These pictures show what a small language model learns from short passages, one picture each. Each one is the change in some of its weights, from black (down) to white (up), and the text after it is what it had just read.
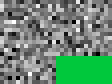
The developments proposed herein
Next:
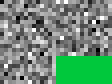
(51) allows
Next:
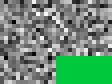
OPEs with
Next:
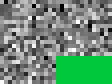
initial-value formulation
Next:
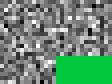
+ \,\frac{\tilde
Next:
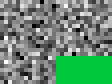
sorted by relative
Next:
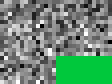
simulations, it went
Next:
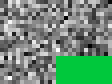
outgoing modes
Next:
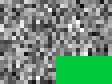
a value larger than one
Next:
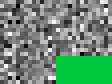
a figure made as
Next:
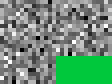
will be the density profile
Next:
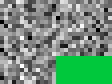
ultimately be
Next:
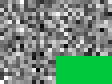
mechanical calculations of
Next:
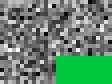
sections. The partonic
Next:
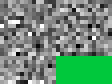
weighting the contribution
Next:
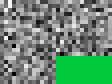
measures across multiple
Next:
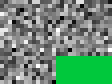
\end{eqnarray} which
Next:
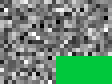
proper behavior within the cell
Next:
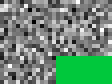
corresponds to an absence
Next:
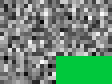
radiative cooling
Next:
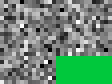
with diversified
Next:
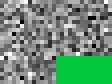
of high precision frequency
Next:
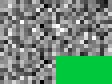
\ee ---so it
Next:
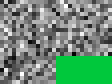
can be expressed by
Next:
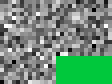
signs of the final
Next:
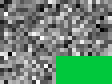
law. The internal
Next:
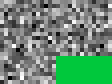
the APS. It
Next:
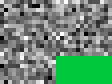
most cases manually
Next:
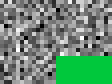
and standard model interactions to
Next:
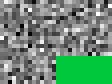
leads naturally
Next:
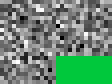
this privacy
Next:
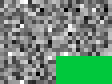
of high-precision
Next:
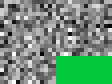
The knowledge of the
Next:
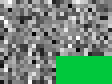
experimental setup is
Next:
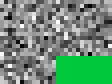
single source connection
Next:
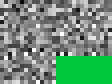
platform, a
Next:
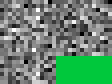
understanding how local
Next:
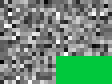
reason for the over
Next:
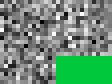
term switches
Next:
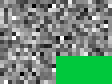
reads \be
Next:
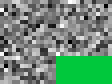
have been deployed
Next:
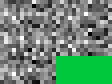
FCC lattice
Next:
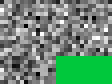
do not change as
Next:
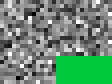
mentioned in
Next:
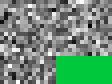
expectation value of an
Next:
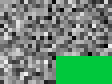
cover a more diverse
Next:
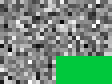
is, the faster
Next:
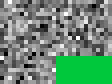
up to zero. This is
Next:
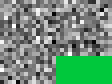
indicating the need for
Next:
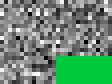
are particularly critical for
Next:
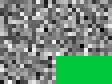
is the matrix-valued
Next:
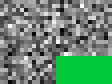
in the interaction potential:
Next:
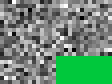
figure can not tell
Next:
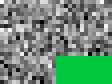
most stable configuration.
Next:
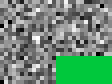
since it can act as
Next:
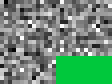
Park Dr,
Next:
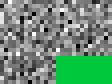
which, with suitable
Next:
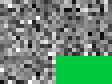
has the brane setup
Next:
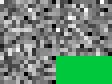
phase space regions in
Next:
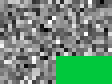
gravitational field at the
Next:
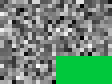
\end{eqnarray} at
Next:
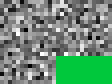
different payoffs
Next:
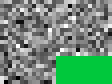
of variables is defined as
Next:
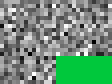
the spectral dimension of
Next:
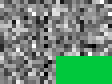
criterion predicts
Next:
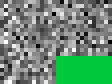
them translated and
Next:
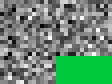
The framework
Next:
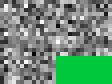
The effect of the cation
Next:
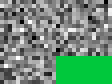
articles persist
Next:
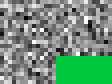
equation (2) can be
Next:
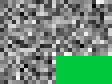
and compared. From the
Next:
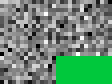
all the data points by a
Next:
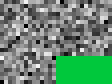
brings a lot
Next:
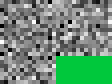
which is dual to the
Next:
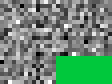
realm. Physics,
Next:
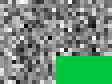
performance of the proposed model is
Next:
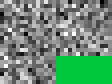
vectors must be
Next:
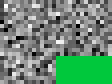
primarily from
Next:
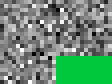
described above. Even the
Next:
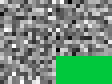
\ll 1$. This
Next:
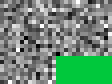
enough and the time
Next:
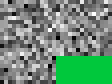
except for a
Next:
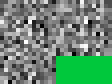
test set. The distribution
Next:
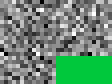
bottom left
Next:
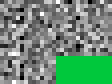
prevents this kind
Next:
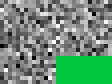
are calculated in the
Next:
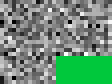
in which the nonzero
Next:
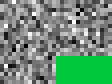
triads and
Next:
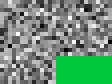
is equal to 1 if
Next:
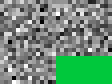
rapidly, which
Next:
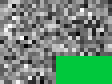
of temperature. We can
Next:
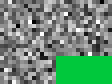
hierarchical network,
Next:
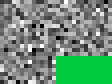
used to test the
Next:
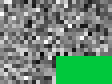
for $Wi \leq
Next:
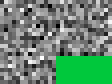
\\ Weak positive &
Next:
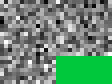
between the duplicated
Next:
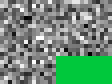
fields as we will do
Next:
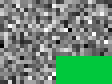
the gravity is on the
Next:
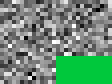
performed the EDX
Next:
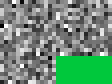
one arm of the
